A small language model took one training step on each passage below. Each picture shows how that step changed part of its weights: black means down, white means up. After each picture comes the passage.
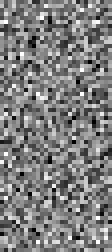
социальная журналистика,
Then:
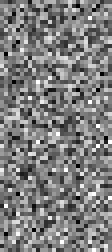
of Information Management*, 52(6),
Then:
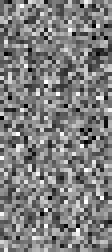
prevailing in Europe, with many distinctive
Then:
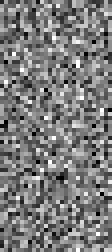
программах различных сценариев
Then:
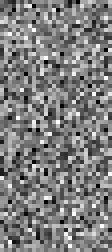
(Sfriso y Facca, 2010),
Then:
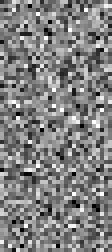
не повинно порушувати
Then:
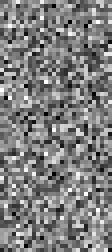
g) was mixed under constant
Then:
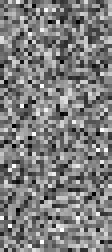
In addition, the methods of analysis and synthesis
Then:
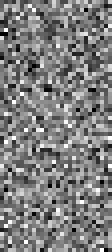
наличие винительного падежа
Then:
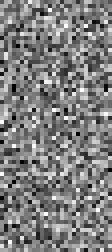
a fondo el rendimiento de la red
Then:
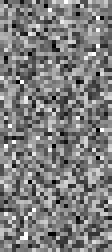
System (ROS) [14]. The use of
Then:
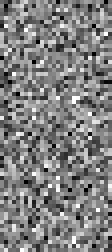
ustidan qozonilgan g'alabasi
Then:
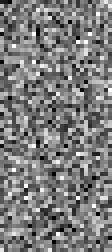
trombosit agregatsiyasini
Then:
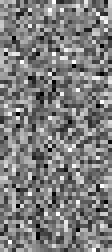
and Iljenko, A.A.*
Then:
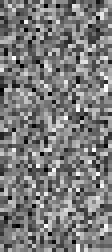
Э. (2022). Педагогические технологии на
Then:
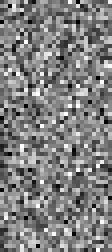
by adding BPF into the
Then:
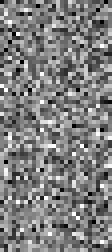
and attitudes and students' academic performance in
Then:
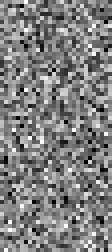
listopada 2010 roku ks.
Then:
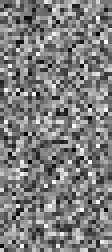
binding energies of -44.04 and
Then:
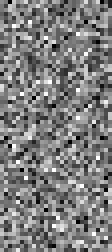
as a function of different gamma-dose
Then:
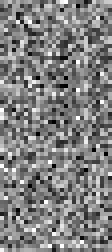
different between the CO and NR and RF,
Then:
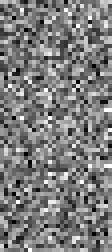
education through instruction, research, and extension,
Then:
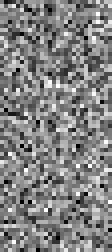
of this system gave rise to a new
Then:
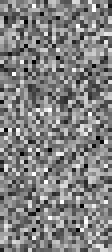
as opiniões coletadas dos professores
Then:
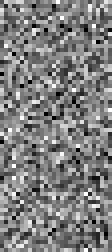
the target user's previous preferences.
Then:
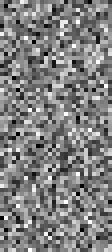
mm. 2.4 Antioxidant activity
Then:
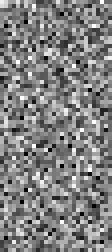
turning and milling machinings
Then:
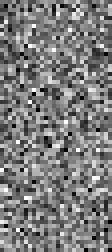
подходящи дейности за
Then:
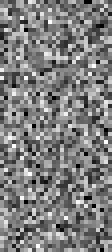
also contributed smaller portions. Have
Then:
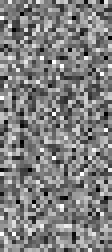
Department Group ID:
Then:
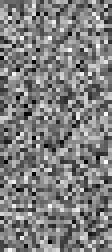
suspension of test microorganism.
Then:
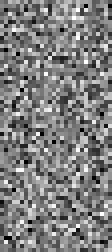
by the percentages of strongly agreeing
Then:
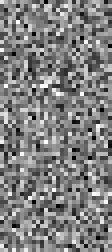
sim, trazer ao debate pelo menos
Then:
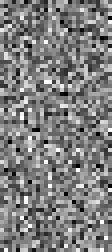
em escultura virtual. Para criar o
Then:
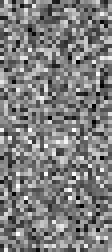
decrease with time kept in contact with
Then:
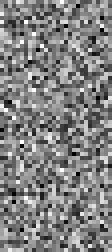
turns his back to the reader then
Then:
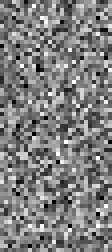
(Ch. 3) • Leonard
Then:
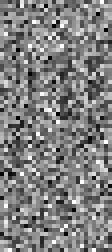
anticoagulants. **Conclusion:**
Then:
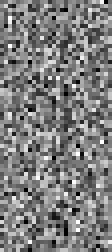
routing table. The main task of this
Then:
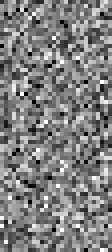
the spatial resolution δx of the
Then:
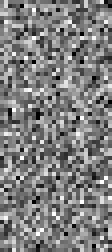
hamurlarının fiziksel ve optik
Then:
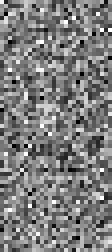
questionable. Despite the fact that physics in
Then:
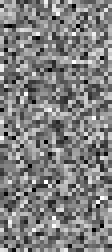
respondents who meet the researcher's
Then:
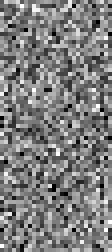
семантизации или актуализации
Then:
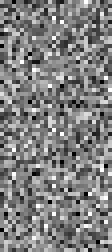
the Cultural Sector in the Development
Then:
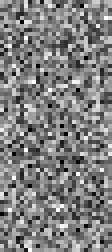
are the parameters for PSO, and
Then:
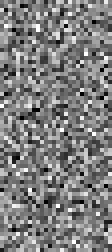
va tezda bartaraf qilindi.
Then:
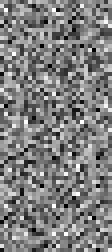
tutınıwın basqarıw
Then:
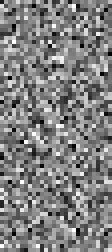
with means of a repository? Yes
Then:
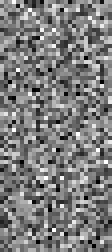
гуманітарного університету.
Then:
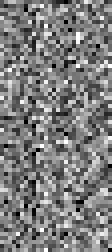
RESEARCH OBJECTIVE
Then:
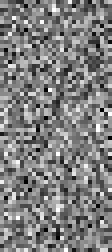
ахборотнинг мазмундорлиги –
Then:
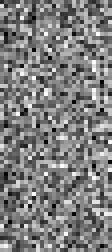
данной работе, исходя из
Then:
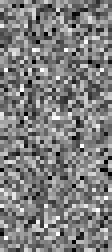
uchilishha 24 nojabrja... //
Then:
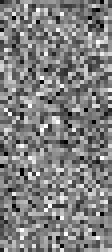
Tasks and creative activities focused on
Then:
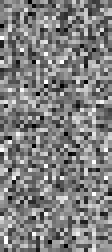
extract data from each included report using a standard
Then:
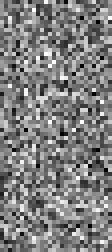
emotional and cognitive evaluation of their
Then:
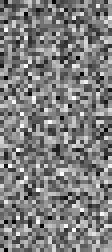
performance of about 215% compared to a
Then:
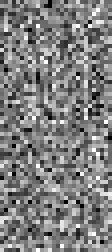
generated as part of a high strain or a low
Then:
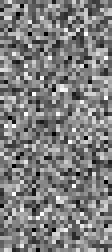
and confers protection against experimental
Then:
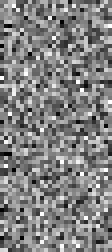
the asset and from its disposal at the end
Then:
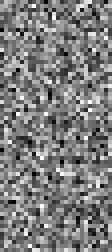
of the classification of six movies measured and
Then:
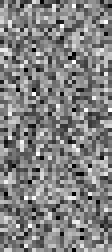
4 підроди: Таблиця
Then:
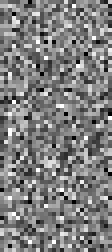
un poquito amartelao: mocito
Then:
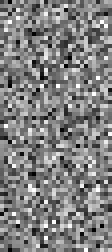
de decisão na gestão da
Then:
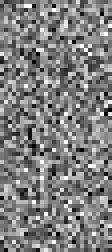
semata hanya faktor fisik
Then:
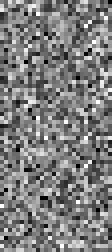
included in the dq -equation using the
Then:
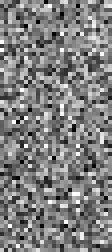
Plaskett, the founder and first
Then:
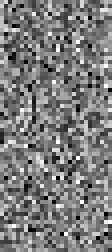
dengan pendekatan hukum. Karena
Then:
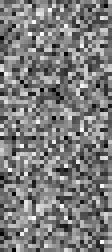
Dermatology venereology and
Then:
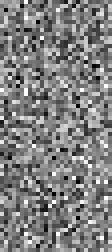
ilm-fan namoyandalari bilan
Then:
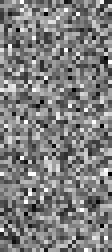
bo'ladi. Zootexniya va
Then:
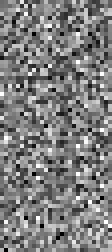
by average industry growth. However it is to
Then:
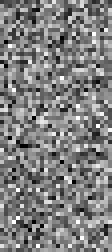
груп, стикаються з
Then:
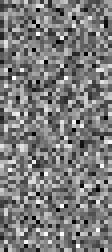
de zijde der buitenlandse
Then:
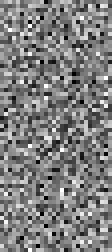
ausgehen, dass ein
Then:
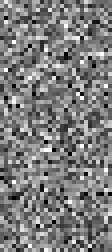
fêmeas em uma estação de monta,
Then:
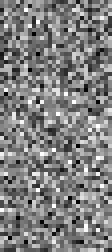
physical attributes of two types of
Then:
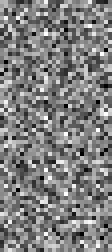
y un feto (RIHUETE,
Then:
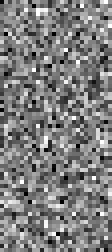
example of 'negative' newspaper
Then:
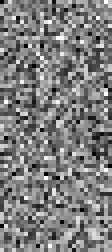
оценки реализации кластерных
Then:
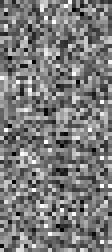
segmentation methods of multiple sclerosis &
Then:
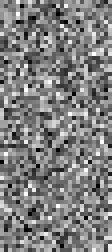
response for Case-II Fig. 14.
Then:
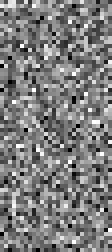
bo'lishi o'ziga xoslikni
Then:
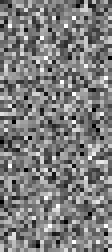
реал вазифаларни қўйишни
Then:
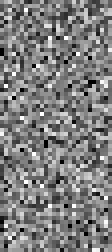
are also configured by specifying their
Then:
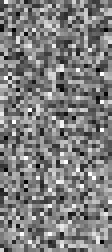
responsible for majority of the complications.
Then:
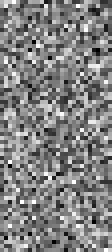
infection is ever increasing on account of many
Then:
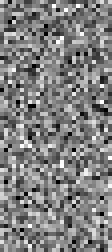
между детьми с ОП и
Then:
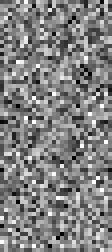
place: what goals they are designed to
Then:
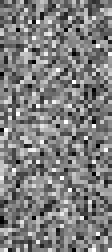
از اسم آورد. ●
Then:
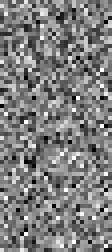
fikricha, axloq kishilarning
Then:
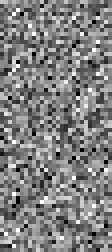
arbitraj jarayonining teng,
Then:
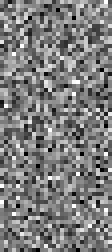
pasta in 300 ml of distilled water
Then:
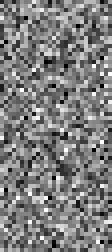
to experts, with *gating rate*
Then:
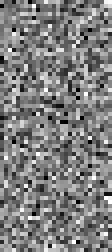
la solución de conflictos mediante
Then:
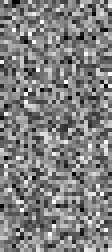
sustentável internacionalmente. A
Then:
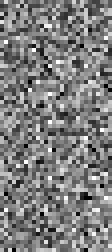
aware of this issue. This is very important,
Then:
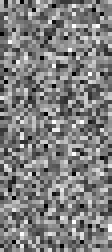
strategy to reduce the severity of the
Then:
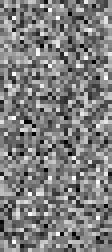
Kaoru ke dalam laut.
